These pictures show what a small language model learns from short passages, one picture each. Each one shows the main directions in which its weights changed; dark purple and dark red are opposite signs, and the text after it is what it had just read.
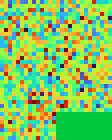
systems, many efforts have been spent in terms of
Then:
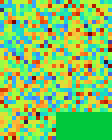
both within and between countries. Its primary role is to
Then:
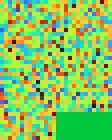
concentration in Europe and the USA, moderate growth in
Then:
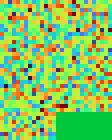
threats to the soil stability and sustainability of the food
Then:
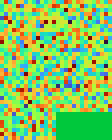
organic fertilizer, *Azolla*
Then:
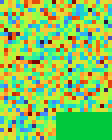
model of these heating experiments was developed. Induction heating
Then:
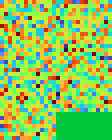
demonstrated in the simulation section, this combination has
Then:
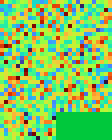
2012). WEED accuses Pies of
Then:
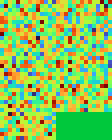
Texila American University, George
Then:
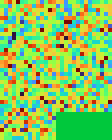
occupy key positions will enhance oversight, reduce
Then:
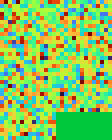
is a significant relationship between AI-enhanced
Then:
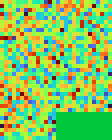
and it has some general guidelines for writing posts.
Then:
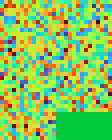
the performance of IM in order to obtain stable speed
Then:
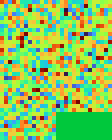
basic structure. Table II shows the training data size,
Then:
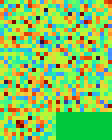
adopt artificial intelligence and other advanced technologies than other firms
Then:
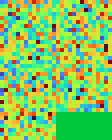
significant differences between these means, the Independent Samples
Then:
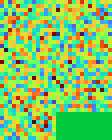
recently due to their low energy consumption and reduced emissions.
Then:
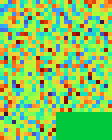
small chunks of data were taken from the
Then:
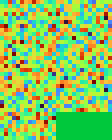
complicated spraying equipment and equipment required for
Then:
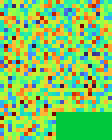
the incidents can be reported and managed in
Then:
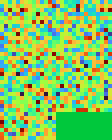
We measured the execution time for both the Versat
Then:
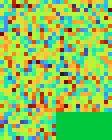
cinemas in the "roaring
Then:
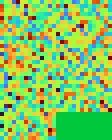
hypsometry of the watershed by elevation
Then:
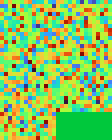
considered are: For $t \leq 0$:
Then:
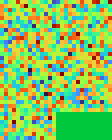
obtained PhD degree and are continuing their PhD
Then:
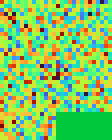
knowledge to develop the capacity of learners and teach human
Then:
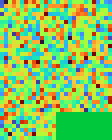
of hundred and seventeen bacterial isolates.
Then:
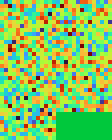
to the throttle diameter ratio β , the
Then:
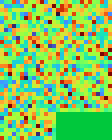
the developed method in the created ImageRedactor
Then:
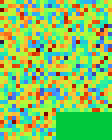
administrative intervention from the central government mitigated the payment
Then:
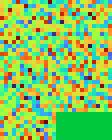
acceding to the WTO or
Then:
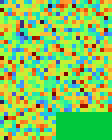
each, whereas the rest of the populations were raised in
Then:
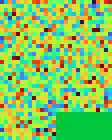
variables, indicating a lack of statistically significant correlation with the
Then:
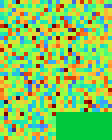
another notable result of our study because cancer patients and
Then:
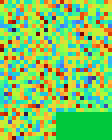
then applies the sub-interval average method to
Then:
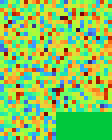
amounts of surface exudates were examined for antimicrobial effects
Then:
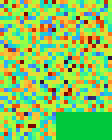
E Vi Su P Fu Wanbo
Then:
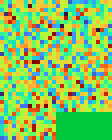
emit waves since it has no limitations. To
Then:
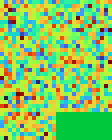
Cape's N1 route that connects Cape
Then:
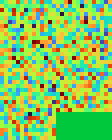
Although, CCFD has gained attention and extensive study
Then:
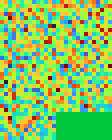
communication skills are essential demands for software engineers.
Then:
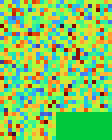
study. As Strength training impact to minimize
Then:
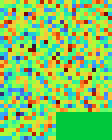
g-C₃N₄ for its catalytic
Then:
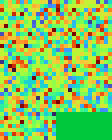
As well as the detection and elimination of C virus
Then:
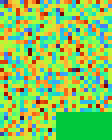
of the feature dimension, a convolutional layer with
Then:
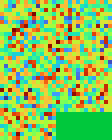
China, Xinjiang Altai
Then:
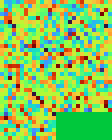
α_a Volume fraction of air α_w
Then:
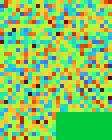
on *spre* practices. Based on open
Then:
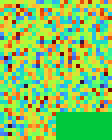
an important branch of agriculture, which is
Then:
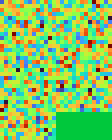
these resources. The drainage area of the river
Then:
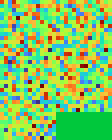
months after the injury (Castro et
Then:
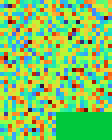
include demonstrations of BERT applied to humanities datasets
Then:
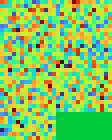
debonding, crack deflection and fiber
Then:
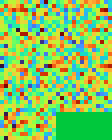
and the Egyptians could not drink of
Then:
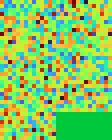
the protection of shared memory, and this behavior is
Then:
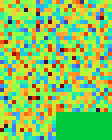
The results of the Life Cycle Assessments are
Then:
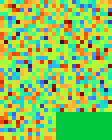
in advance. Property List data structure supports many
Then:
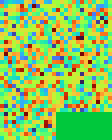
The government should take proper care of nurturing
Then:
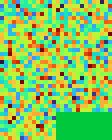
blue: external ids; green: geo).
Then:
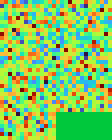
layer was highly affected the turnover between oxic and
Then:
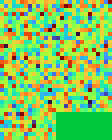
account for approximately 30% percent of all deaths from
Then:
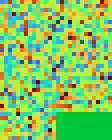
concern about the overall development of the institution itself.
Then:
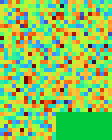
then the mobility and number of the electrons, govern
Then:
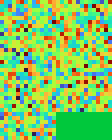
have to think about the above to ensure the sustainability of
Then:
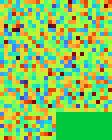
broken sections is accomplished through the
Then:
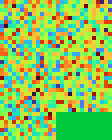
this end, infit and outfit mean
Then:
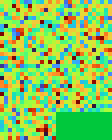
developed which collapses a dendritic
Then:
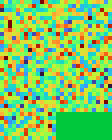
mg/kg of ALJC)
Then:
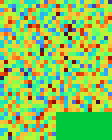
and slendernesses was defined based on the constraints
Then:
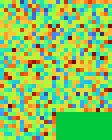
moderate cost, based on very limited evidence. 3 1
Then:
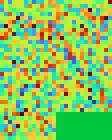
appears to prevent approximately 45 percent of pneumonia
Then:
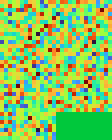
a life-threatening situation, committing other
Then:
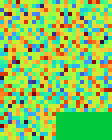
becoming significant topic across Uzbekistan, and
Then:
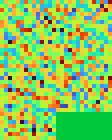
The author gave necessary suggestions to empower
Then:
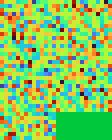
support depending on what is the essence of social exchange
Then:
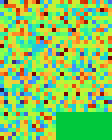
of sexual compatibility may make the entire relationship
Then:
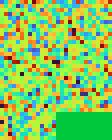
mechanism, which is particularly beneficial in scenarios where manual parameter
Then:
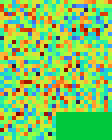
trend and t-test is used for this study.
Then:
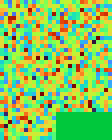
development within East Africa by innovatively integrating
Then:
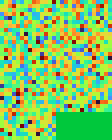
LIS courses consistent with the job market History of
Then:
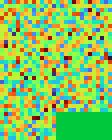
failure and double link failure. Guaranteed
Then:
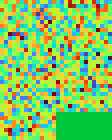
The programs are tested at various levels: Unit testing
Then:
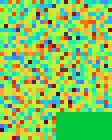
Also, a possible damage from the power arc
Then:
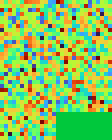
detection systems in healthcare insurance industry Jenita
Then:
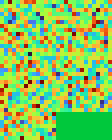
increasing the output power to the required level. Further,
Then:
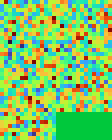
lipolytica* with biochemical characterization.
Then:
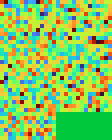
of the project. The first version was published in May
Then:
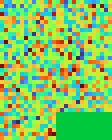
the atmosphere. During this period, most of the commercial
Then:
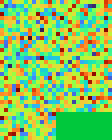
the working individual. Here no object stands alone,
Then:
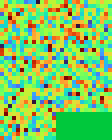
toxicity study is invariably the first step in
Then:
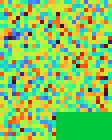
cycle II, the researcher tried to use
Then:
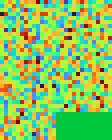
tension could be solved. Condition
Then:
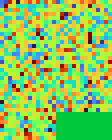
parameters are shown in fig. 3 and
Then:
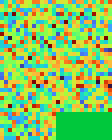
problem in CF [6]. Another advantage of
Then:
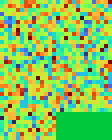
in breast cancer, as shown in Table 4. Using
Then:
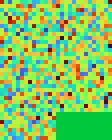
impedance and gain measurements, an Agilent
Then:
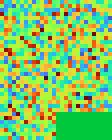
the ILP problem is \tilde{y}^*
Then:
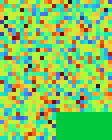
connexes significatifs tels que
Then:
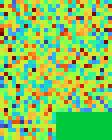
allocation, leadership encouragement, and conducive work
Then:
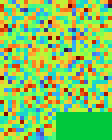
considered are 1) Can Matlab, be effectively
